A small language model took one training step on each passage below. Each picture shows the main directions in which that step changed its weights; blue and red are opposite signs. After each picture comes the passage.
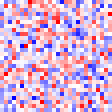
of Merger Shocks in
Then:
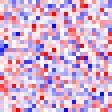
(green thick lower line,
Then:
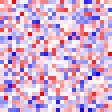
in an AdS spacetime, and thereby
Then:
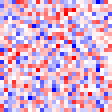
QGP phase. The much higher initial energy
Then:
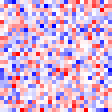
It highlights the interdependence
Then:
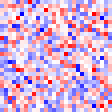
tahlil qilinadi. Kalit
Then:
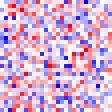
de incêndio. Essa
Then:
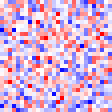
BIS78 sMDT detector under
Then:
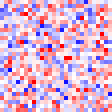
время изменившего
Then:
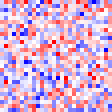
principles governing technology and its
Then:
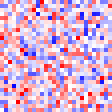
referendum, demokratiya,
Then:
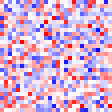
shall now discuss an apparent
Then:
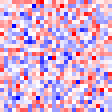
comunidade, é possível que
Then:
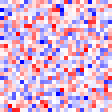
героев: Adagio, con
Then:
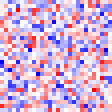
a very simple form \begin{equation}
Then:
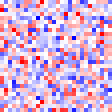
\includegraphics[scale=0.65]{} }
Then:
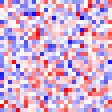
arquitetos deixava-os
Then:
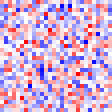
қонун ва бошқа
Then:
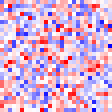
magnetic field orientation, yielding the
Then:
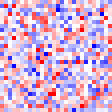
a Gaussian time decay as
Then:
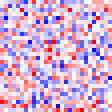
için sistemlerin ileride
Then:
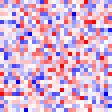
fichiers d'image.
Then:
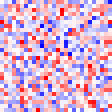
15. Benvenisti E. The
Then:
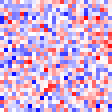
impiantata secondo normale
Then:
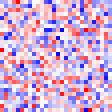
A.\ I.\ Lvovsky and
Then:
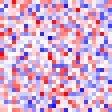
clandestinos contribuem no debate
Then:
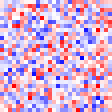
\\ \midrule Functional
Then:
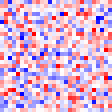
пункте назначения
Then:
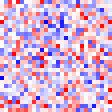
\calF)}{\partial t} -
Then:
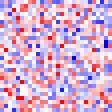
the validity of the above relations for the
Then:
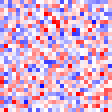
rotation of the ellipse being a
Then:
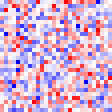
\end{flushright} {
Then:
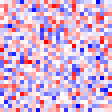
І. П. Русанова
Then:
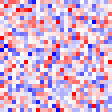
voix contre 58. Par
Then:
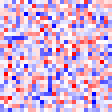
низки слів те, що не
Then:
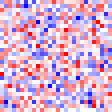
figure (e) $\Omega_m
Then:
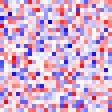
similarity between $x_{e}$ and
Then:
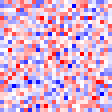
for $m$ and $A$, this could
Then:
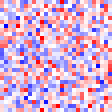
fines de los 1960s. A
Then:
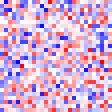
partner ``fermionic" potential given
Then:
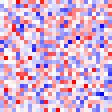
how many total **Figure 4.** Instances
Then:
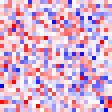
l'effet des pratiques de
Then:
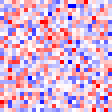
por analfabetismo e
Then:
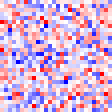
the near-IR images taken at
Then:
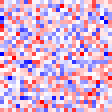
$x_i$ would be represented by
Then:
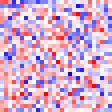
and **c** in the electric field.
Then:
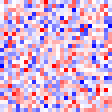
dust hypothesis is very
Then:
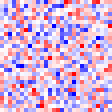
quince Табл. 3.
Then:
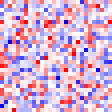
the Einstein field of a material point.
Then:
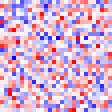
directly {}from the definition of
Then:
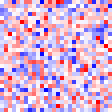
– qanoat timsolining hayoti
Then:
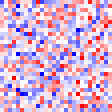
{C.}~\bibnamefont {Silva}}\
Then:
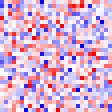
va rivojlantirish asosida ular erishgan
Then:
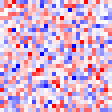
объекта КИИ; -
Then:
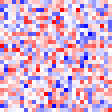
ularda ishonch hissini
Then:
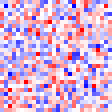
soft superpotential terms are generated but
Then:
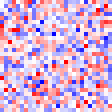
is needed. By contrast, the
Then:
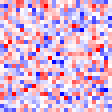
= 0$. This constraint enforces that
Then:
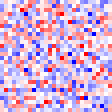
сили у промисловий
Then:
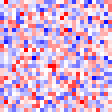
the research goals, data usage, and
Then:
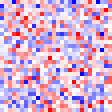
focus on symmetric auction models,
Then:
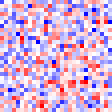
oldinga cho‘zilgan, bu
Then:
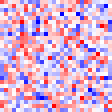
heterostructures, Nature
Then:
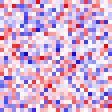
— yengilmas kuch*. —
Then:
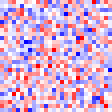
Bitte beantworte
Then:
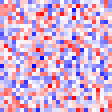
windowing &No windowing
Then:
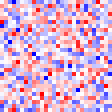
*Cyberbullying* dalam
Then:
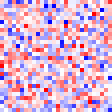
obarczając go za
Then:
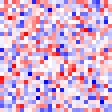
for the known (over 800)
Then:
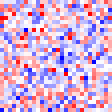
resistance R as function of back gate
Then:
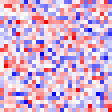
angewiesen, Informationen
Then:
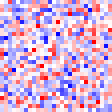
In both cases, the profile functions in the
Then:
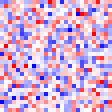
of the problem has been addressed in
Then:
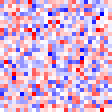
profilaktik maqsadda buzoqlarning
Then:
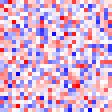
are still many issues need to be
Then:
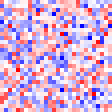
hurmat bilan murojaat.
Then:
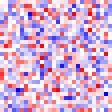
a function of the target location with respect to
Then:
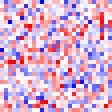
kelib chiqib, O'zbekiston
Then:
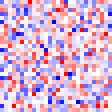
A Genre of Japanese
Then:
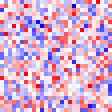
prazo, previamente
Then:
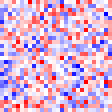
et 0,5 mL de tampon
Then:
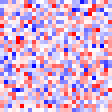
a state $|f\rangle$ with a
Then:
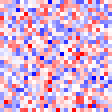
reduction was performed using a series of
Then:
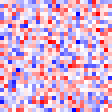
the winners are rewarded by
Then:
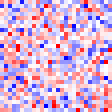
performance and decoding speed is a
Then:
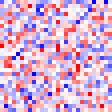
well as $U_A(1)$, are
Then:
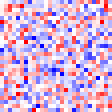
Penal a través del sistema
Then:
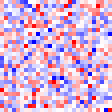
conditional probability $P_N(
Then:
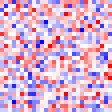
anisotropy parameter $\lambda=
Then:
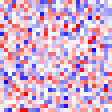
and each triple of binary data
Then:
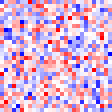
from the nuclear scattering length because of the
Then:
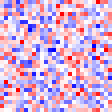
and Pedagogy is currently engaged
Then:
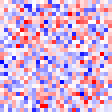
in the phonon calculations. The
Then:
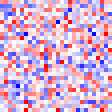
de la loi est clairement
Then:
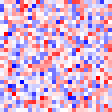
$\delta \bar{\theta} / \delta
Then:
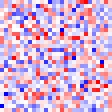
в последние годы
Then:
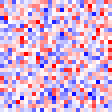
mudah dibentuk, dan
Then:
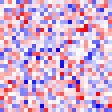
into the population of galactic sources
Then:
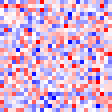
information, but neglects intensity
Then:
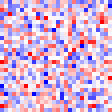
университета E-mail:
